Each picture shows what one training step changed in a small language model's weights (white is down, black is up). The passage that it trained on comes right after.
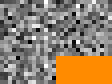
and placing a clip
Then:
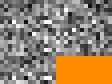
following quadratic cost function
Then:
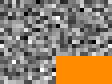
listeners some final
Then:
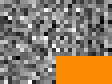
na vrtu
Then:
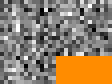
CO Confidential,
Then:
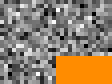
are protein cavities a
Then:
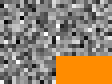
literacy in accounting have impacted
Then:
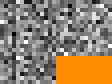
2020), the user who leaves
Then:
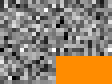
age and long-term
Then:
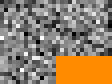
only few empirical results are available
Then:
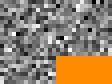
in blocks of similar nature in
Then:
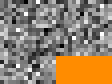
avoidance derives from legal
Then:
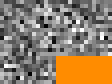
as hydrated oxide
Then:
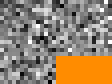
as their combination, were
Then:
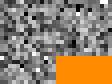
energy data acquired during the entire
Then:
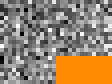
This paper presents a comparative study
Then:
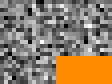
by the Centre to have
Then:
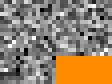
admitted to our hospital during
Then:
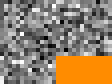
broadcasting to mobile will
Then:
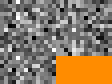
1 No cavitation damage
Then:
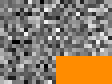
time? • Learnings:
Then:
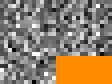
2- the application of
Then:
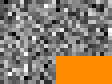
them to teach well.
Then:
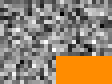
by hydrodistillation of
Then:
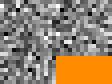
and paraphrases and
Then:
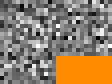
dCor, R_v
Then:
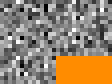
spectrophotometer. A
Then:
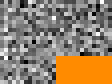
(maximum, mean
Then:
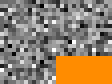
of assessment of knowledge and cognitive
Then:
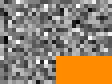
tailored fiber orientations,
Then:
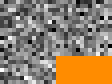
an angular spacing of
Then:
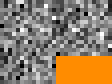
cells. *PloS
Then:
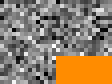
is the analysis of the needs
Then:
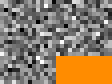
shown in Table 2 with both
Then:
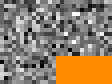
studies conducted on these materials.
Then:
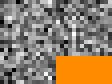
proven to be an effective method
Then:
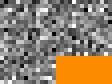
None 7 days following the
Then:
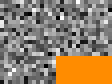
explained to the interns and
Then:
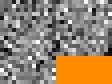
The results of this study were
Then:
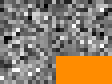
Richard A.
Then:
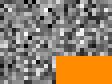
authors state there is no conflict
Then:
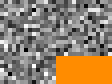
minimum point of f in the
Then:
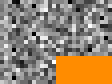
the first ~10% percent
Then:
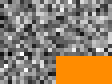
likely to have an adverse
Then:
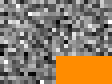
and not be effective, since
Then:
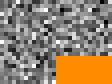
number of lozenges
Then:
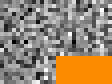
in some specific reactions as
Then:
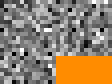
study's findings and conclusion,
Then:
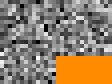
for E_2^* and
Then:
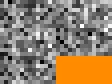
criterion. An adaptive deep learning
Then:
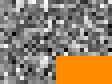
this current fiscal year
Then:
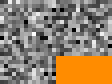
so that it was on between
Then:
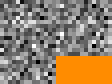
political, and cultural processes,
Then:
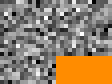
augmentin, while
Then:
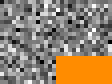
were observed, with VAS
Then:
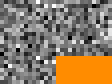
groups of people, rather than
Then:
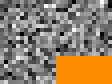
agree with 3 : 2
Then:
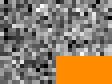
conditions which will ensure that the
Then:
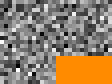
marker of diabetic
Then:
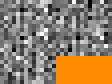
The 423 factors were analyzed
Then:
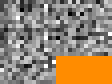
biochemical reactions. A
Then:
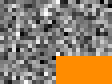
we introduce a novel form of
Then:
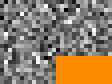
safety risks [17], such
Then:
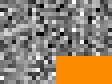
of January 1,
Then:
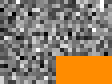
1% of patients. In
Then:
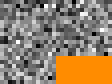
articles and citations.
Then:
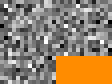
daily salt intake to prevent the
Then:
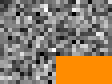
waves, the deck remains
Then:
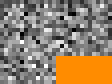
exchange data with each other if
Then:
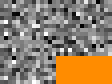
the under-lying very poor
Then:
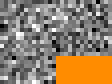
the speed of light has also
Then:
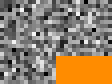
on Turnover Intention
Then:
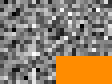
the skin. It is typically
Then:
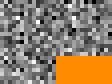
Software Va :
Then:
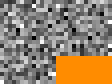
contribution and use of resources in
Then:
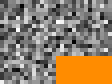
10. Under *section
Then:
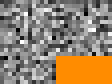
by about 0.4
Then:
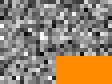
definitions are at times
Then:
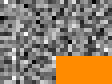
He can be contacted at
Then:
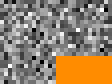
sustainability analyses, adequate monitoring of
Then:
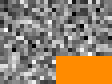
d sub-shell
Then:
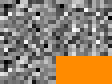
5GS 5G System
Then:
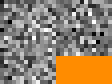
study. Subjects were chosen
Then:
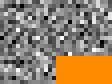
1 m^3 water
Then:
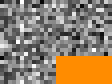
that region. They are particularly
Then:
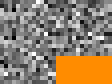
said they have family history of
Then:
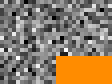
1 to highlight the research gaps
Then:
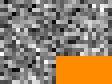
both the ions combine a
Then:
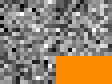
TEM data processing.
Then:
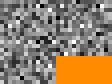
social class as well as their
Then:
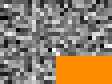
by using the technological development in
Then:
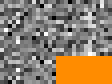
the usage of digital platforms,
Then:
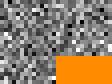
accessible to everyone living and
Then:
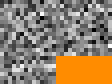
also evaluated indicators of energy return
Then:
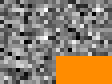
values of the feature variables are
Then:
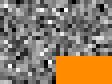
is one of the main ones
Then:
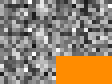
frames per second increased but
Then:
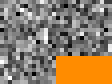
t* . Under these
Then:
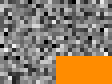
and context-aware,
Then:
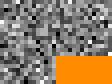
Thus, one can conclude
